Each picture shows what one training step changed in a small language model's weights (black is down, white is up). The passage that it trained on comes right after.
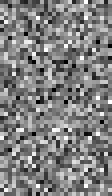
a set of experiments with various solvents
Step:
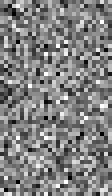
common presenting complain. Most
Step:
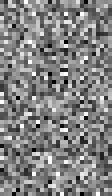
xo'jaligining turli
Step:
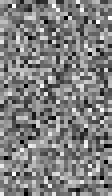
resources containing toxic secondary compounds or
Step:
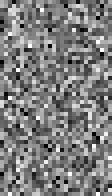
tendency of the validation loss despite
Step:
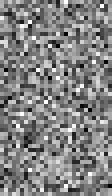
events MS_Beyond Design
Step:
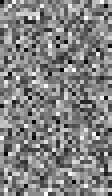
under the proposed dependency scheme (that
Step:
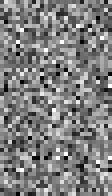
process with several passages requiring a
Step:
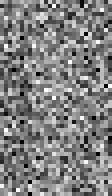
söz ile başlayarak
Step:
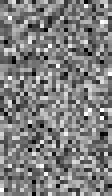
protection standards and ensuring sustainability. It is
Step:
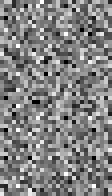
SISTEMAS CASO DE
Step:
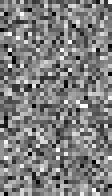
stated in the table below unless
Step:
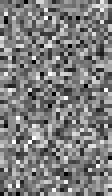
shock resistance. The effects of
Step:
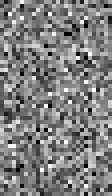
ele esclarece que, “[...]
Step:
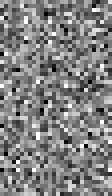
Hertenstein auch
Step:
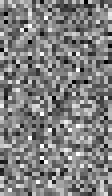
catalysed (Table 2). The
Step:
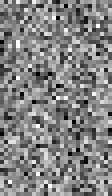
28. Salamucha J.,
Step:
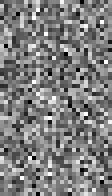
dunyo bo'ylab
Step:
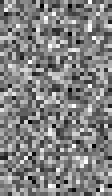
approach The market approach used for valuing software
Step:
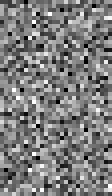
Properties; Mechanical
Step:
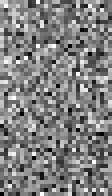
управління. Особливе значення
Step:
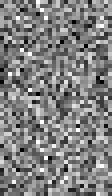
market. 6. Conclusion: In
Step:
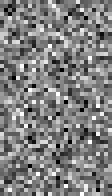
is true and its consequent is
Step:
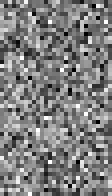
umumlashtirilgan predmet
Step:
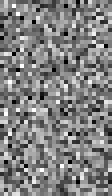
Language Education, the Chinese
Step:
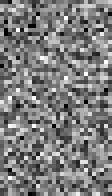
traductions (productions
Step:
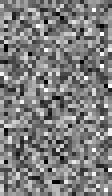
variable-objetivo). Por
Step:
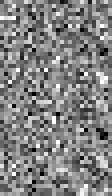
0.$$ We will show that every solution
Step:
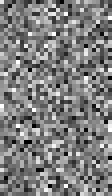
the colour space components are listed
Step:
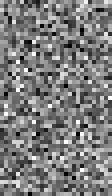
huquqi; Ish
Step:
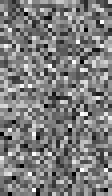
torli tirnama,
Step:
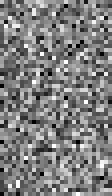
view. (5) Labels.
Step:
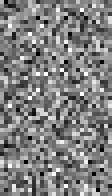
is not persistent, and its amount
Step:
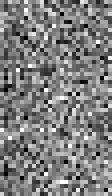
tadqiqot doirasida yaratilgan
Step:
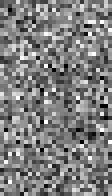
к более интенсивному
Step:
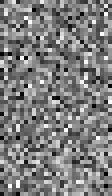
structures. Figure 2. (a)
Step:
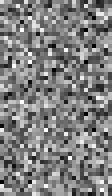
o registro dos benefícios que
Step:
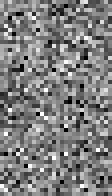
mikä saattaa
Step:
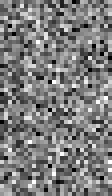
orasida yirik, oq
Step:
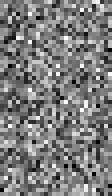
identified, two of which were with, and
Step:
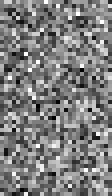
and technical progress, and on the other,
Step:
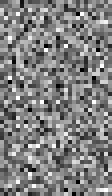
are incorporated. GMSK is
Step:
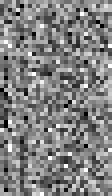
ichidagi havo harorati
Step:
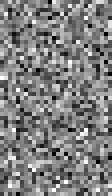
line-side power factor.
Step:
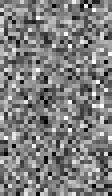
y contraargumentos que hacen
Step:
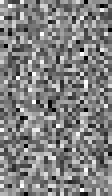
sifatida qaraladi[4]. Shu bilan
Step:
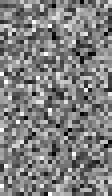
эффекта. Прибыль
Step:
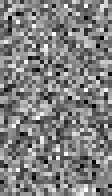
from the haematological point of view
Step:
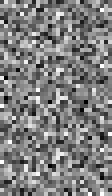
you for your willingness to
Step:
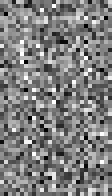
balki ularning kasbiy kompetensiyalarini
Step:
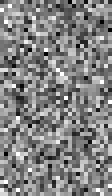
the facility of high-quality cancer
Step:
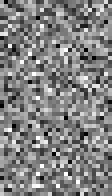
of Jacobian matrix J is not
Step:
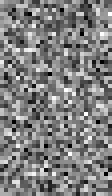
trompeta natural compuesta de
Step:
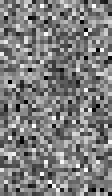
organizações, tornando-se uma
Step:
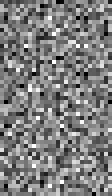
be derived from felsic and
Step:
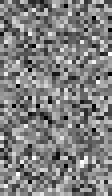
the AAA better captures the
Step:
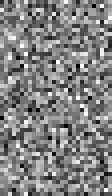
tushumlarni barqarorlashtirishga xizmat
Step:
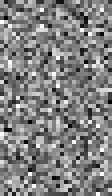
Since physical isolation is not economically
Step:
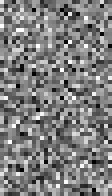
from the side (d), straight
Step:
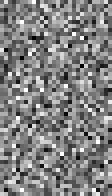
theoretical framework. *Forest Policy and
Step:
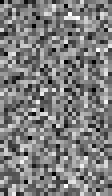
is varies from 10 to 50%. For
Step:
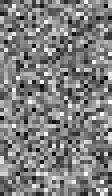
congestion or conflict in the area where
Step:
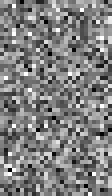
private health insurance, or with any
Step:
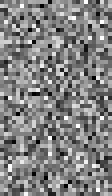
been developed to monitor plastic litter
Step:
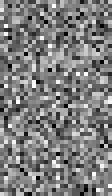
transmission. As a result of this
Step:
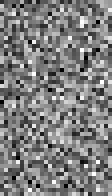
do desenvolvimento integral dos alunos no contexto
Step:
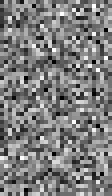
van een K.B. van 7
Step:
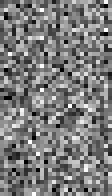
mengatur pengawasan sektor
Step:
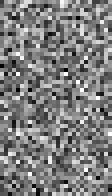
njim, saj je
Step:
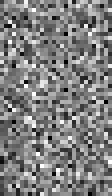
LYONS, J.
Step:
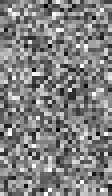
be productive, successful and satisfying with
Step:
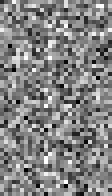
element method considering a drained analysis of
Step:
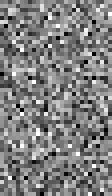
показувати в фундаментальних
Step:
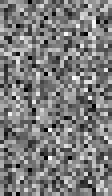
только вне труда
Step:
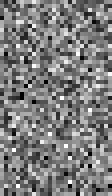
acerca do tema para que seja
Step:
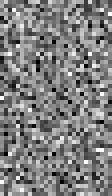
combinatie met een 60
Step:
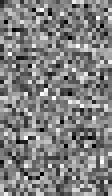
environmental protection and balanced environmental management:
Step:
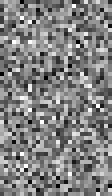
In this research, the diversity promoting
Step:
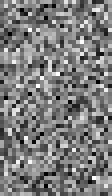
Noten 1 Mr. Dr.
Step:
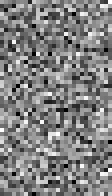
современной истории
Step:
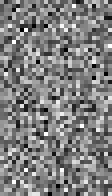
Science and Technology in 1983 in Computer
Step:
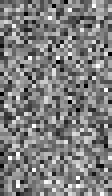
Public Services. 3.
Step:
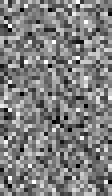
dalam menghadapi risiko
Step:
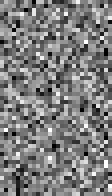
to find the trade-off for each
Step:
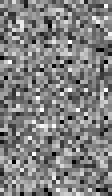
la necesaria y preciosa documentación
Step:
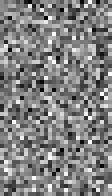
8 minutes. The test tube was
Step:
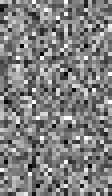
of regular training on Standard precautions
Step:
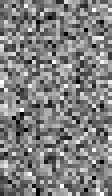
44 der Elektro-,
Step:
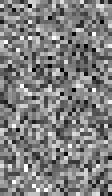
interest in translating collocations comes
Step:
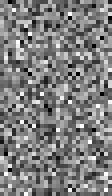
administrarea medicamentelor în special la
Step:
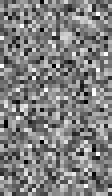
overige bedrijfstafels
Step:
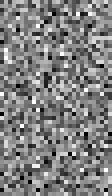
Aks holda o‘yinni
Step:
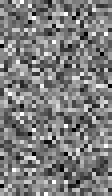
chiqarishlari materialshunosligi
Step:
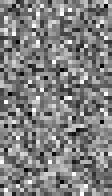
classroom makes students aware of current changes
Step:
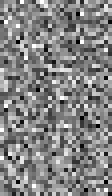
Akalarining hozirgi
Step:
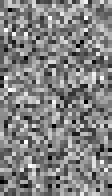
transparency and engage people in
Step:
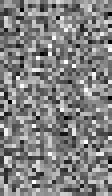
Fo Gyttja Foh
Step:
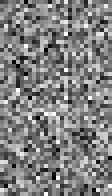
the characterization of short-range
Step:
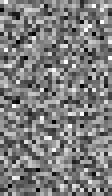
Natijada mamlakatda
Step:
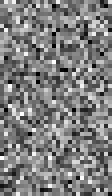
olish va unga qarshi
